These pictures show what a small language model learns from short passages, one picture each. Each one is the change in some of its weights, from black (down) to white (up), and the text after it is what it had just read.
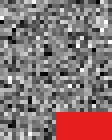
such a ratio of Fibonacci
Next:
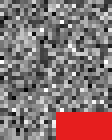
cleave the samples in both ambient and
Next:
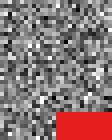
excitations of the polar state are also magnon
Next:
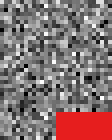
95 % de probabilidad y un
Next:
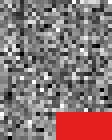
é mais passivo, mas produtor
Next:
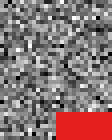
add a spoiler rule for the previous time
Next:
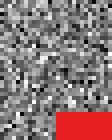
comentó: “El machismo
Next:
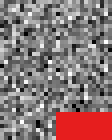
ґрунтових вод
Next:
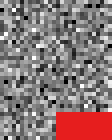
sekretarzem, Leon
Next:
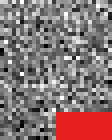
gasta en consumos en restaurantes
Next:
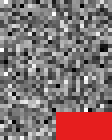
to $M_2(\C)$, whose properties
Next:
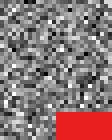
Rusçaya baştaki k-
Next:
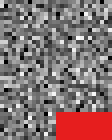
line) synchrotron spectrum of all
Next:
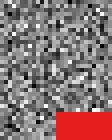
photoelectric effect experiments. Again, this
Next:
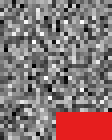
the artificial dynamics is taken as
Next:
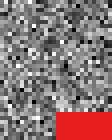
part by the Nokia Foundation.}
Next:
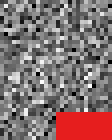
de Coppari ilustra cómo la
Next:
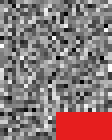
Richter M., De Bem Machado
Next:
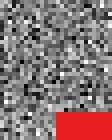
the action, as required from our mass
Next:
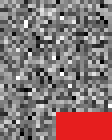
амалга оширилса,
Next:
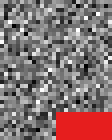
$\pi$) span the subspace of mixed
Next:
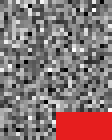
the Khorezm tradition of
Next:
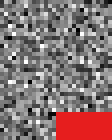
sujeito ao ajustamento criativo
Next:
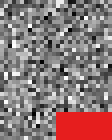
apparent when visualizing the
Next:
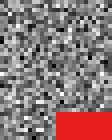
mahoratini qirralarini olim
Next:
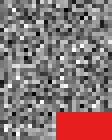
those at 1 and 4 are separable, and
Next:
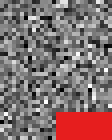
Car l'objectif n'est pas
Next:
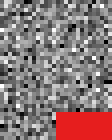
can be rewritten using a first order
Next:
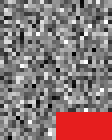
con poliénicos (cuadro
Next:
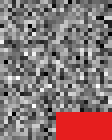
com a saúde do trabalhador em
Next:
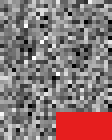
бевосита шахс
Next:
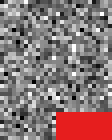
passive traversal we implement a reader
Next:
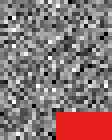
linearized equations of motion. These terms are at
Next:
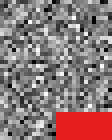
presented by Box and Jenkins
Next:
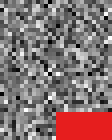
Development in Special
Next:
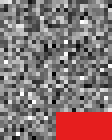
pense à *banû*
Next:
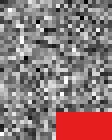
tend to be more selective than the smaller
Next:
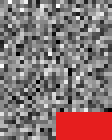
quantum-mechanically mixed. As a
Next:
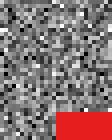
avvalo ko'laminin torligi,
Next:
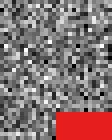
si è attestato come
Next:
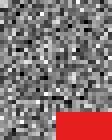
$\eta$ asymptotic expansion
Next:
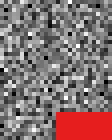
(through the coverage). The rest of
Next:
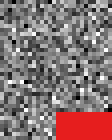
os abaixo dos 250 mg
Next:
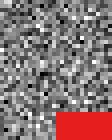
is a scaling factor. With this
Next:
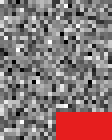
A. Pothekin and A.
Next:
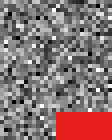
months and property crimes increasing
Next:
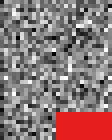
Beziehungen paradigmatische
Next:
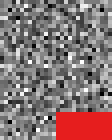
tizimining asosiy maqsadi ham
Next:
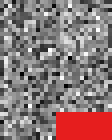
de Nina: la cercanía,
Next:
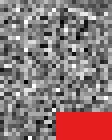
взяли хитростью,
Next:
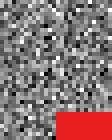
educational and methodological materials into the training
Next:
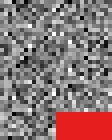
language modeling mode with a simple
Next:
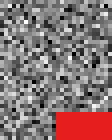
the experiments. The DMC energies could
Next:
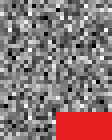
implement the whole design idea of the research of
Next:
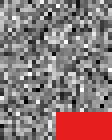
employing more innovative ways to
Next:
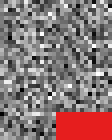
abordou o plano desde uma
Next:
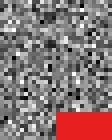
1 A, B) Experimental
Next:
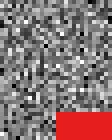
the pattern observed in the ``NLA''
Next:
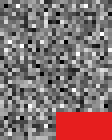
(i) Low frequency ME effects One
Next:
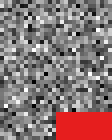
reasons, we did not include the formation
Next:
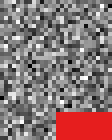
kamaygan) qat'iy
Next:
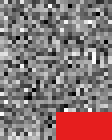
David and {Lawrence},
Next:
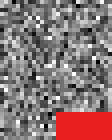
perform radial integration, which leads to:
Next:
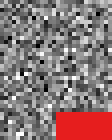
in time for a very long period $t \sim
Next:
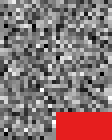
aspects, we had better choose
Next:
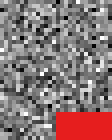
і програмних систем,
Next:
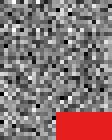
szintén sebezhető
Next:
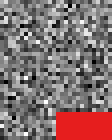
the study of the unit of speech
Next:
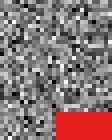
recién revisamos, inciden
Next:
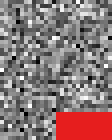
propose the general provision of information relevant for
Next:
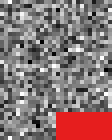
broken. Therefore, to achieve a
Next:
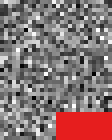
stripping of the envelope will be
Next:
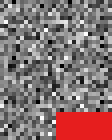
link the learning progress of SMILES
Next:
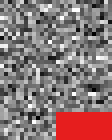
mushkul. Tovushlarning
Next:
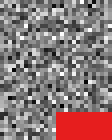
und Ideen für weitere Karten
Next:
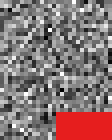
these conditions in assessed settings, with
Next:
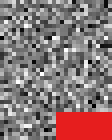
big influence on the spectral fits
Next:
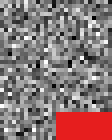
la resolución del problema; se ha
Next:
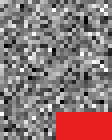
та ознайомитись із
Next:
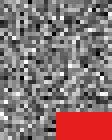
vositasida samarali ta'lim
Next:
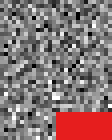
in both visible and dark sectors. To
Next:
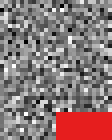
yang akan datang. Konseli
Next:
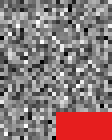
espèces ligneuses utiles
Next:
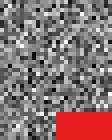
de um programa de reabilitação em
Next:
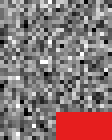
transmission in a log. scale) as a function
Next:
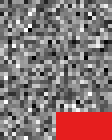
masing-masing induk dari
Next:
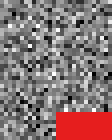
In the Monte Carlo summation,
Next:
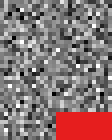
in energy-exchange between the bulk and
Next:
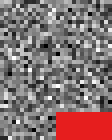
not a bi-directional graph: a
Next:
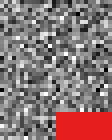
qat`iy amal qilish talab
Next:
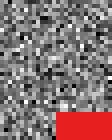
at all, in a narrow region around
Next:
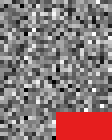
einer scheiternden Innovation
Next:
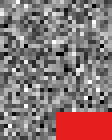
and reflected rapidly decaying
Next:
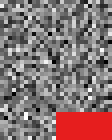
specifies the input interface. The
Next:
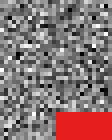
values. The large dark circles indicate
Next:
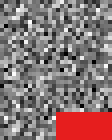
shu orqali subyektga
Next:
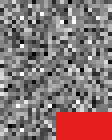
(SSB) Kota Padang.
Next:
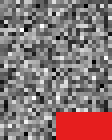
purpose is to serve as an example
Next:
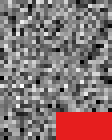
y valores éticos de dilemas
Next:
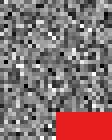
disk and orbital plane must be
